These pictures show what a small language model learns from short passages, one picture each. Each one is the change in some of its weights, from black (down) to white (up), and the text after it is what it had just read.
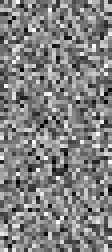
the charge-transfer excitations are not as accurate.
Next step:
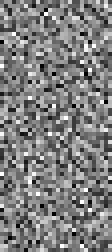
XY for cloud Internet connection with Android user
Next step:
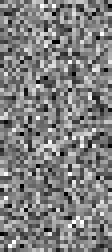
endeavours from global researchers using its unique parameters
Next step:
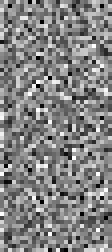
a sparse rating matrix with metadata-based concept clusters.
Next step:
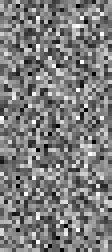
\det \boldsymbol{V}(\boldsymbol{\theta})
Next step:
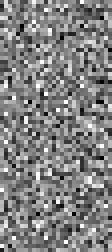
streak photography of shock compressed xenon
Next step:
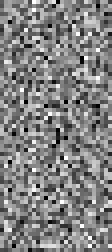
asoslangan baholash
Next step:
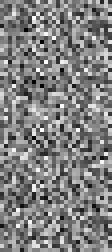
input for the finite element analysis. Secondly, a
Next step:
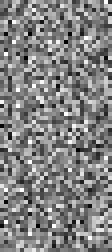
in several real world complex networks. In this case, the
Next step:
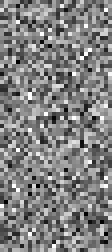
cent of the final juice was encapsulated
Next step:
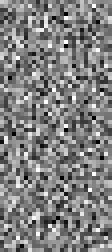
$\sigma_i$ and the goal is to find the
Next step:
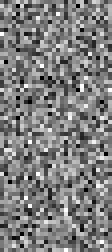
\ref{app:sym details}). We therefore consider
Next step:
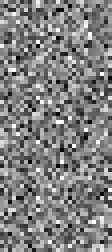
good improvement in subjective and objective parameter among which group
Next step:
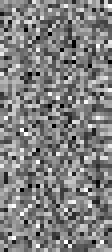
as a result of efficient power allocation when the channel is
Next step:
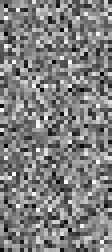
Twin to estimate the current. ## III.
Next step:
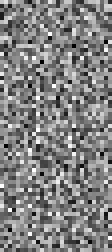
conformal one. If one has a renormalization-scale
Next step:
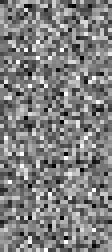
differential rates of radiative leptonic $\tau$ decays
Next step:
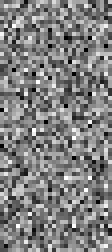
positive attitudes and support the inclusion of SE in
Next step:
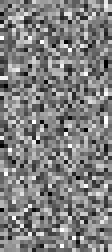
(CI) method [36,37], in which
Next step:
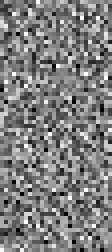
reference route - CO₂ mitigation potential In addition,
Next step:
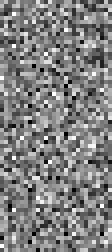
evolving surface chemical inhomogeneities are apparently
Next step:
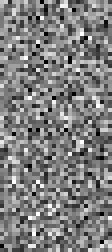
unusual thermodynamic effects in these theories go beyond the
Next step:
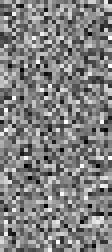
stretching exponents are indicated in the figure. Data
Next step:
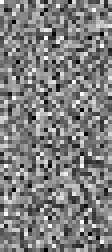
resulting mesh density; vertices would not freely
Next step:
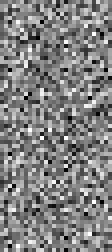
and solvents [2]. The authors of this article
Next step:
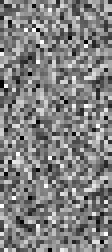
of stress'. The APA definition which is
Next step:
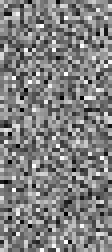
using cell type annotation tools to Cell Ontology
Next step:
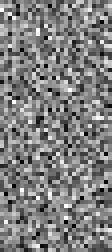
frequency requirement if we consider the RTT values as a
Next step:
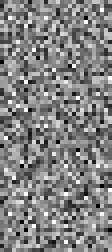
potential causes, such as environmental and cultural factors,
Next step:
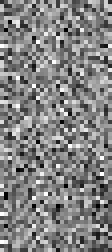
to test grouped features. Table 3.
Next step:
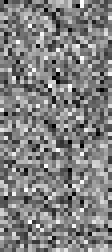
of continued breastfeeding is about
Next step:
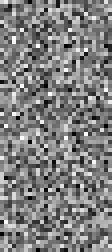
eigenvalues. As $0<\rho<1$, this implies
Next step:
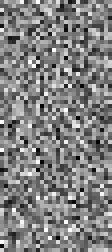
dB, respectively. For RFI that is confined
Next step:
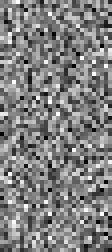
avoid the \emph{dynamic} behavior of the
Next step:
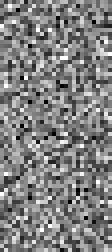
differences stem from, since strangeness conservation is exactly
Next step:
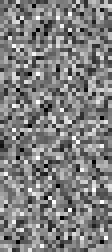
\noindent In this section, our main goal is to express
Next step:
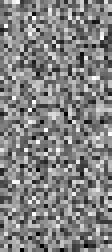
disorder, the interactions at the Fermi surface can be, most
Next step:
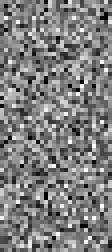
various traditional uses, particularly in siddha and
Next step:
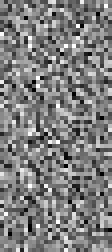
is presented as reads per million mRNA mapped
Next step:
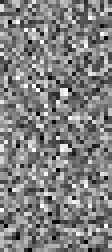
in excess of 1500 ha. Figure 3.
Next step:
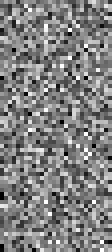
bug genus *Dulinius*
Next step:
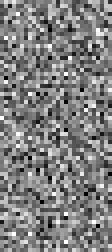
which gives both a high modulus and a high peel
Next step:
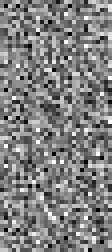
\begin{document} \title{Phase separation and
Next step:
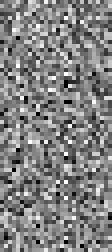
in ${\bf R}^3$ with the condition of
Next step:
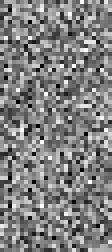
panel) and magnetic (bottom panel) contributions have opposite
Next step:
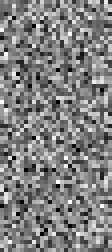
and uncertainty because certain critical aspects remain unknown. In every
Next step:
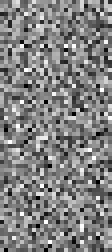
in the form of payment or points that could be
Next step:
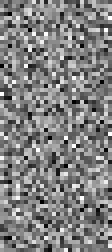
to attacks than wired networks. Nodes act both
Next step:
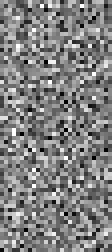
as an etalon standard method, in some cases
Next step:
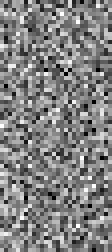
enhanced athletic performance but also to the formation of
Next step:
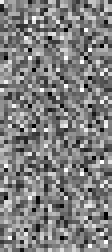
allow us to fully describe the dynamics of the exterior
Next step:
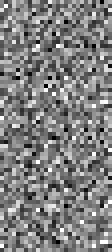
(\ref{shock}) is not satisfied, so a
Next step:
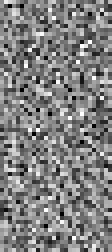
one that clusters errors into streaks, even though the
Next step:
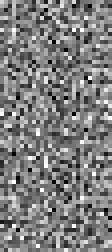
same values of $Q_m$ considered in
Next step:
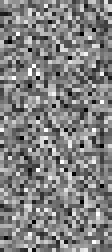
sounds on auscultation or abnormal
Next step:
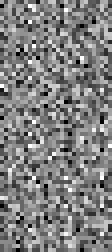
describe what we think is possible now, and what will be
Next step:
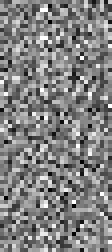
up to 30\%. \section{Results of the
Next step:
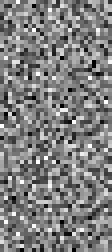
our system. The existence of the directivity is supported
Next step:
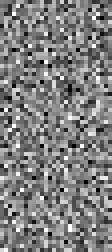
hydrophilic ointments and creams remains an
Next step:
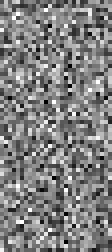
associated both natural and artificial features 374 depending on the
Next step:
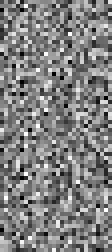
6. Malaise 7. Anorexia
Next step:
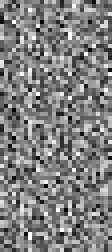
HL/CA. The results provide information for
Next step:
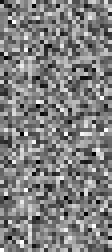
(Table 29). Table 29: Response of
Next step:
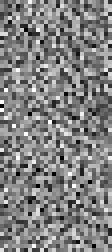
to find. Dividing both sides of
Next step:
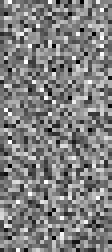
also carried out similar research and assessed pain duration and intensity
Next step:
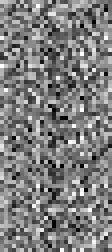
\bibitem [{\citenamefont {An}\ \emph
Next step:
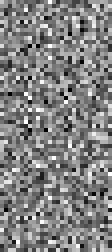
neighboring grid points of each cluster tree with large enough local
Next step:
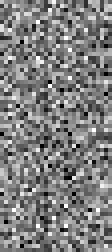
is that such shifts also exist when a dielectric interface is introduced
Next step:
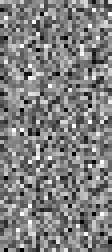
Among these, internal hernias are a rare but important
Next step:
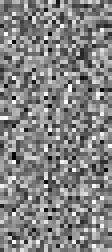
random for each signal from a set of possible values
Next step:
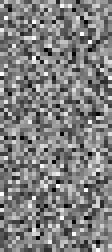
frequencies. The Gaussian modulation may have been used to enhance the
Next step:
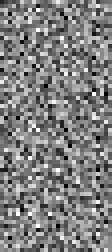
[b], Ali Karimi
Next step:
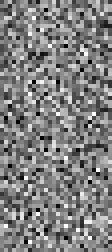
containment heating (DCH), hydrogen and CO
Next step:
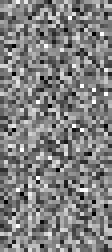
the \gls{qhp} and
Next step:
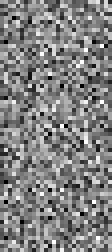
and discussions} \subsection{Effects of feedback strength on
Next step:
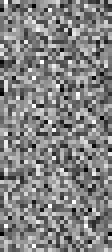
Dr. Maria Montessori in the early
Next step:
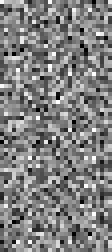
exists a microcanonical version of the SBM that
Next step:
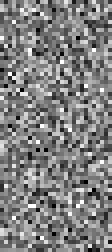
for LaAsS) lie away from the Fermi
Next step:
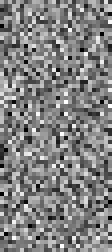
specifically within urban neighborhoods with low tree canopy
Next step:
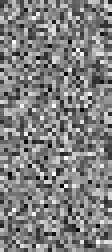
age group, pilot region, language, shall be stored
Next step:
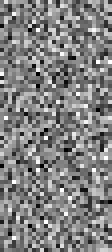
parameter space is defined. For each of the 500 points in
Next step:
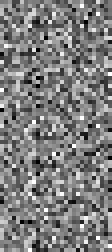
OF 0.05 (SPIRMAN'S
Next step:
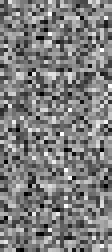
will be better able to identify their own strengths and
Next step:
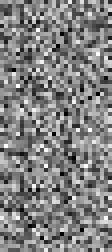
improving employee performance. To improve the performance of employees the
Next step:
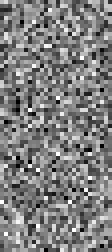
Since RNNinv can account for the high-frequency dynamics
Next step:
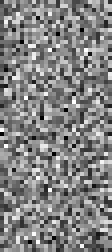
of price on the number of passengers. Therefore,
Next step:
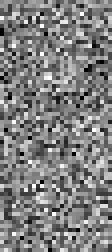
significant role in detecting maternal depression, there
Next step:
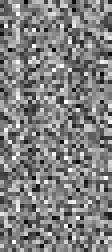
analytics, and optimization, respectively. However, research articles
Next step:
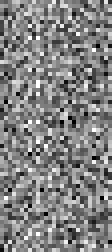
by the Differentiator with parameters
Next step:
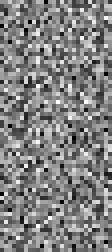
протеза з
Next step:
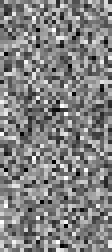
migrated down to small orbital distances. It is also possible
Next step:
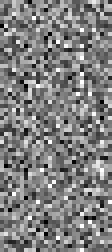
short enough and doesn't need to write new
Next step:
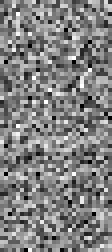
of the superposition of a disk-blackbody (the
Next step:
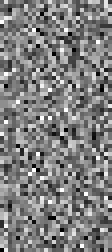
electricity price expected to raise by 2050. When comparing
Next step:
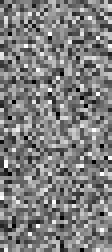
analysis to determine whether they had culture-positive or
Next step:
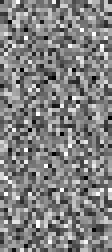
the free electron density, since temperatures are high enough for the
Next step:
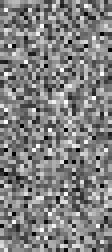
Land use and land cover: Contradiction or
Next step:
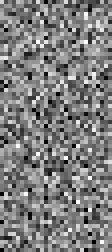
overfitting, SMOTE and Edited Nearest
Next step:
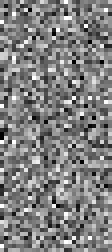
where $K=b+c-\lambda
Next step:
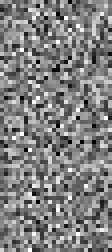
In healthcare and nursing, especially the
